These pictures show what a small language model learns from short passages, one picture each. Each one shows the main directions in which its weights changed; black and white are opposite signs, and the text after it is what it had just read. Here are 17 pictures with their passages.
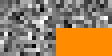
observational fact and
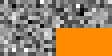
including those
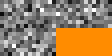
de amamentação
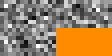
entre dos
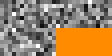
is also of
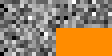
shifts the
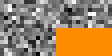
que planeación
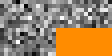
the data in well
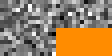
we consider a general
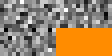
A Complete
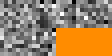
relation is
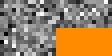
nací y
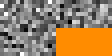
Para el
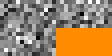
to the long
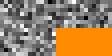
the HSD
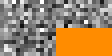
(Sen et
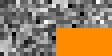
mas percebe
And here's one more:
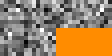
to be measurement
